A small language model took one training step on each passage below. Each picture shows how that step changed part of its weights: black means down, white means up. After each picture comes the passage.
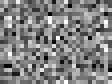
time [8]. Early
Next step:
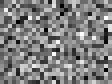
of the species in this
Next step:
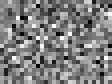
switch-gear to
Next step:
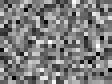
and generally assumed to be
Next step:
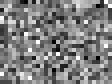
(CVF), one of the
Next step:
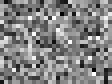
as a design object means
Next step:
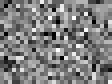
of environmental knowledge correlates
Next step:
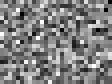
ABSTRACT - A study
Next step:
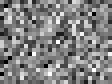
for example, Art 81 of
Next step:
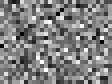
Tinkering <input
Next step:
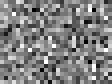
language term based on
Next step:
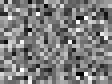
by Prof Lothar
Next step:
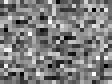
- integration of solution of
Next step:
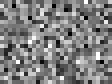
a weak random input
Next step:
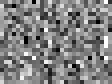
Environment (AME)
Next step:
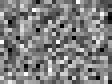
commodity (Rp)
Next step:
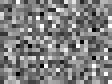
Health no. 623 of
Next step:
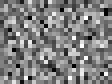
the model they developed into practice.
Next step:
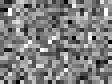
social transformations concerning the
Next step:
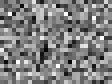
count and monocyte
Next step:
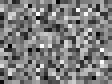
the quality requirement for protein
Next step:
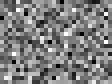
Oxford Dictionary
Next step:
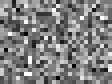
is necessary for the acceptance
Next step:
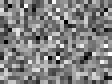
structure in the villages,
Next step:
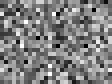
that underpin engineering,
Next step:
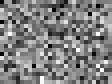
with this fraction cannot be
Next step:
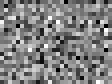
formation of a passive
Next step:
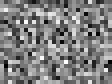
or operator and get classified
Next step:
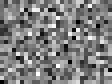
high to moderate flood
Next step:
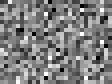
(I_n \cdot
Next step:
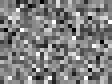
(Integrating Innovative
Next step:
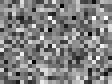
form of the existing residence should
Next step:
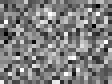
of the Agency position
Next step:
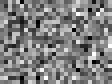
accomplishes the classification
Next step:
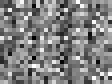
skills would you like to see
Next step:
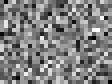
is the software that allows
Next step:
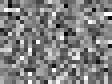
and New York:
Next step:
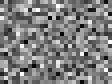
arrange words in the
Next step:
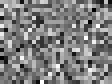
anti-earth panel
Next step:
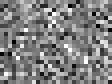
Araghchi stated that
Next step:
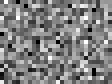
predicted positions of the
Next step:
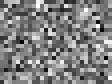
sub-premium products of high
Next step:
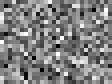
engaging in such learning
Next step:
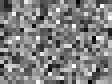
by large green squares
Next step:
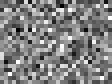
examined thoroughly and
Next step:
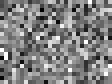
dramatic research. The following
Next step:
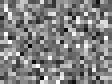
interference, the mandate and
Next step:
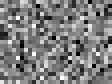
Gain 1.3 dBi
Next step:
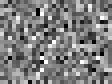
`ggseg` short for
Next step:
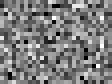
6 months, but lost
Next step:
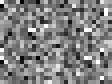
government documents and policy
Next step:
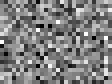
creation of a completely open
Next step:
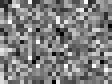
to allow them to write and
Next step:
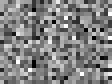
problems they detect, some level
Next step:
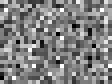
Author summary
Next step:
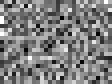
or TABLE 6
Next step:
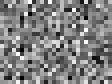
sandwiched between two
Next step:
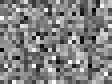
esters. *Journal of
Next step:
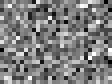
LOFAR correlator.
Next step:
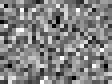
were collected, capturing these
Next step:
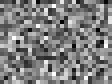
A recent report from IAP
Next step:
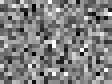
are designed using Verilog
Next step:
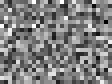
epidemiology of
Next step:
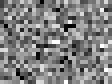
w_i as the mean of all
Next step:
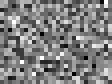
the inter-rated reliability
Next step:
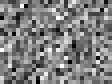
[12] and Misra et
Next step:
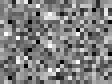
multiple types of different
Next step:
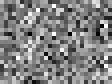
rapid, cheap,
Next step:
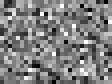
analyses highlight
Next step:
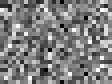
PU1 I think that using
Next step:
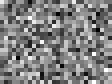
Torino WECS to
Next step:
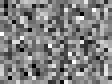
individual note onsets
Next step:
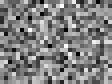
gain the mental ability to
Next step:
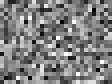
in extracting structural
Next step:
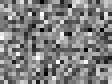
methods indicate great improvements
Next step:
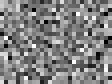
problems for Fredholm
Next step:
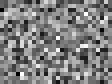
the relationship between memory interference and
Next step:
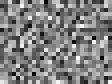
the effects of active and
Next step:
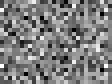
employed, utilizing
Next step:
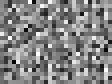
modern educational technologies are
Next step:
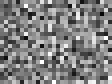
China, highlighting
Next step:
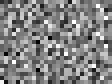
the characteristics of the four
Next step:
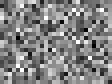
but also turns the educational
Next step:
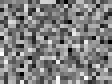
internal transactions occurred.
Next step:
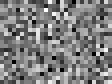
in plate A [that
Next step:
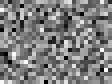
the complete coding region for
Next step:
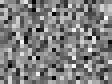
Journal of Nutrition.
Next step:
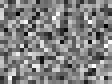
on the Formulas
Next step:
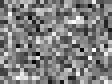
the barbeque.
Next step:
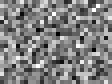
ABSTRACT A new
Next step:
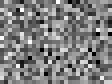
the leg muscles
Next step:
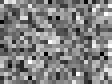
on my honour, that
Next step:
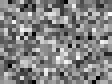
to work on, sometimes a
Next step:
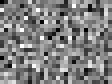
many business functions, through
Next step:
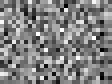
showed that children were able
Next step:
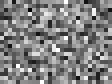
Chevron incision involves
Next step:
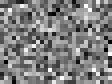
number of residual pores and
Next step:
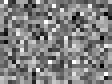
peaceful and efficient resolution
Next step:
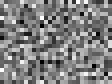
flood area, resulting in
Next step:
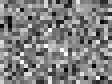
cryotherapy used as
